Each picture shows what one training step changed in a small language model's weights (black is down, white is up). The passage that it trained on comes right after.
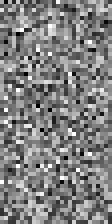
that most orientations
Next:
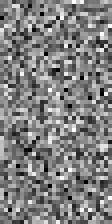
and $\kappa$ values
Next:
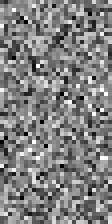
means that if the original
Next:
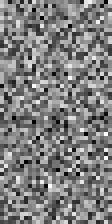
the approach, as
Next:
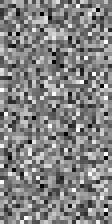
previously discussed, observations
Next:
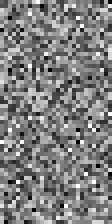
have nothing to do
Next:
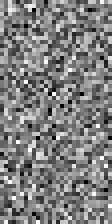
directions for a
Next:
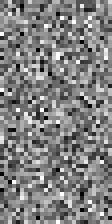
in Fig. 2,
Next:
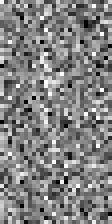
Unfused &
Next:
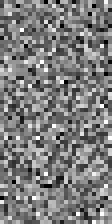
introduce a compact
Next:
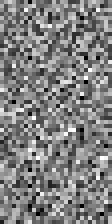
points from the lower
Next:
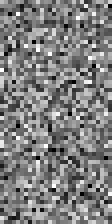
fundamental to the electron,
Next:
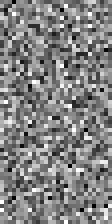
space. KDE
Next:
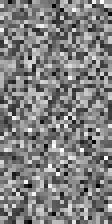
the density of new
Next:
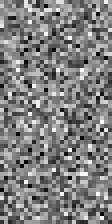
in each channel, the
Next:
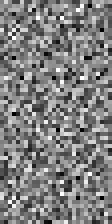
behavior can still be
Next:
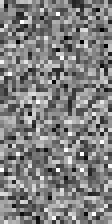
the anomaly
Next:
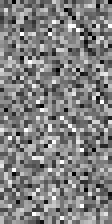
average of slices
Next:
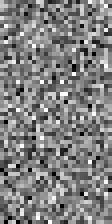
different thermomagnetic
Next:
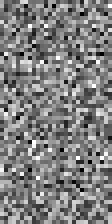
when interpreted on the
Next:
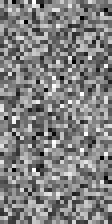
phase transition of the SM
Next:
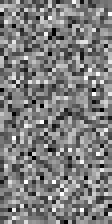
tilted angle.
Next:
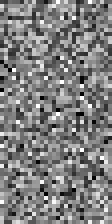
shown in Fig.
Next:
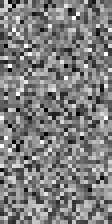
halo stars.
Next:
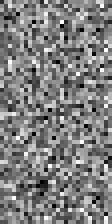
discrete pointer state,
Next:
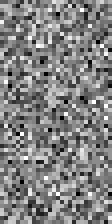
of freedom is
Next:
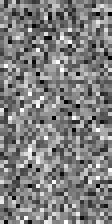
Model), which has been
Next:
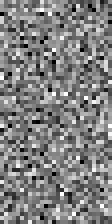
individual metallicities
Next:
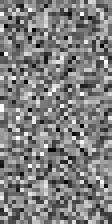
results for the particle energy
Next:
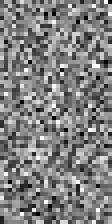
the estimated selection rule
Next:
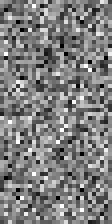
not showing distinct
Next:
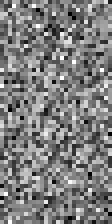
frameworks outside the
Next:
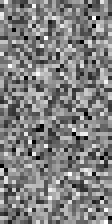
data extracted from finite
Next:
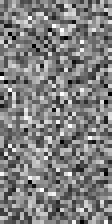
for $ T\leq
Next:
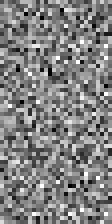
the thermal one,
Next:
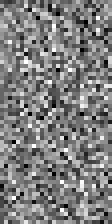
for charm meson
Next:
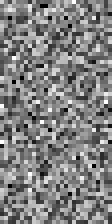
is a scattering angle of
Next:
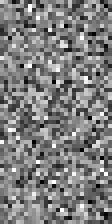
mesons in nuclear
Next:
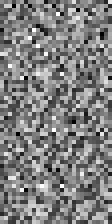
data the in and out
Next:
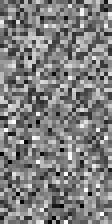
the additional factor of
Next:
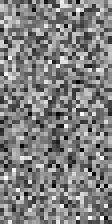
than the observation times
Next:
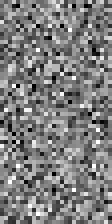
place of the result
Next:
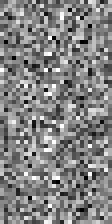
features appearing in
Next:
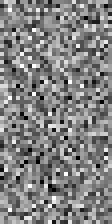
dynamics, either by direct
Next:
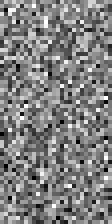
paper, we take
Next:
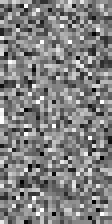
particle with label
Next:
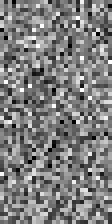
correction. The effective
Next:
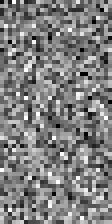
heavy mesons
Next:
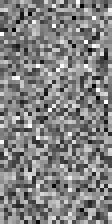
the dimensionless notations
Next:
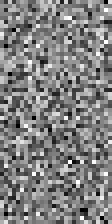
is real, we
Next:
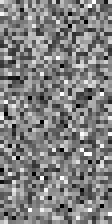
Phys. Rev. B
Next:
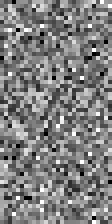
It can be: any
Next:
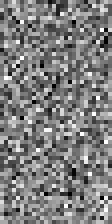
interpretation was given in
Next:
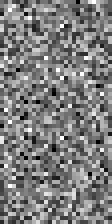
particles in the final state
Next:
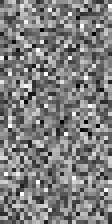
top to bottom.
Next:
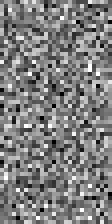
temporal period of the
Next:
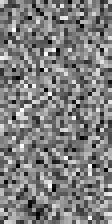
which translates into
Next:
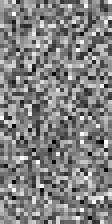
the object.
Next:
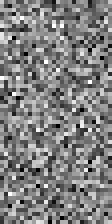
amplitude (gray
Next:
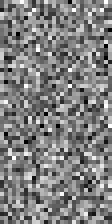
spherically symmetric
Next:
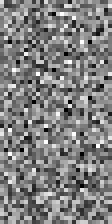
tunnel coupling between
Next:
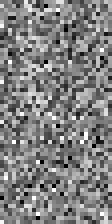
in the elastic
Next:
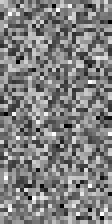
on the result due to
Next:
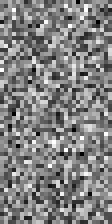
set of representative
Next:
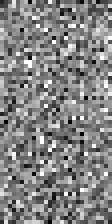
upon different bias
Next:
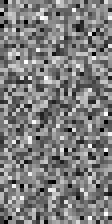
analysis, we think
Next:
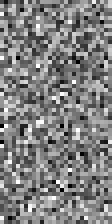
a substantial role
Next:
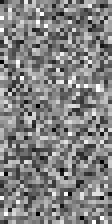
the field is exploring
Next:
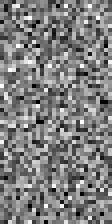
to the boundary of an
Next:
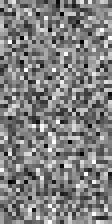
tape necessary to
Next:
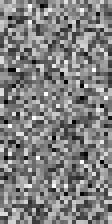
is connected to the
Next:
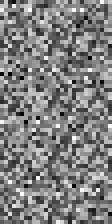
also evident that
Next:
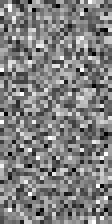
pressure or by changing
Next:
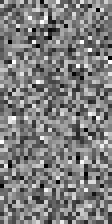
another one outside,
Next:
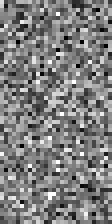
or anomalous
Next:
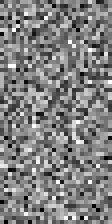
systems no matter they are
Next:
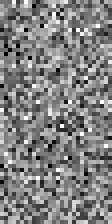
from pure water at
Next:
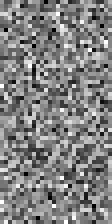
the RMS
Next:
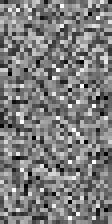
been extensively studied
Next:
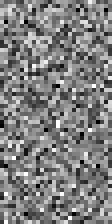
mode choice model was estimated
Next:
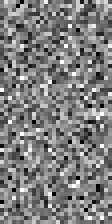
porting it on
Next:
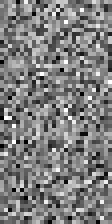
at step edges.
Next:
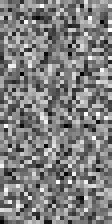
processed data between
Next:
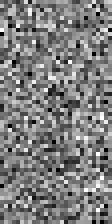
a characteristic temperature of
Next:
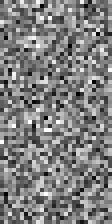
composition. The following
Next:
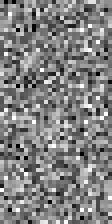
much as $\sim
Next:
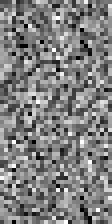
the complexifier
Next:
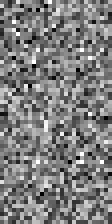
detecting such
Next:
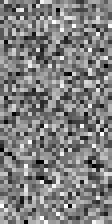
we recover the
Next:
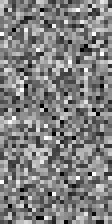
indoor environment
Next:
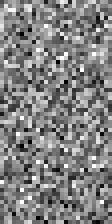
explore the whole
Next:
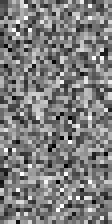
obscured by
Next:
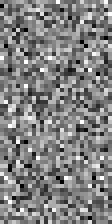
toxicity upper limit
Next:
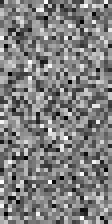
is vertical,
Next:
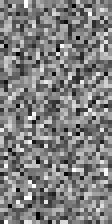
all $i$. The
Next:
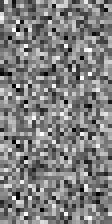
precision occultation
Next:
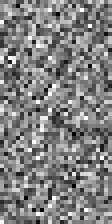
of global and regional
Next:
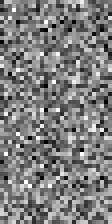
journal gather the
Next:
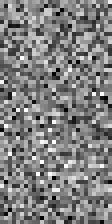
Learning of
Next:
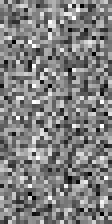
PSC and the external
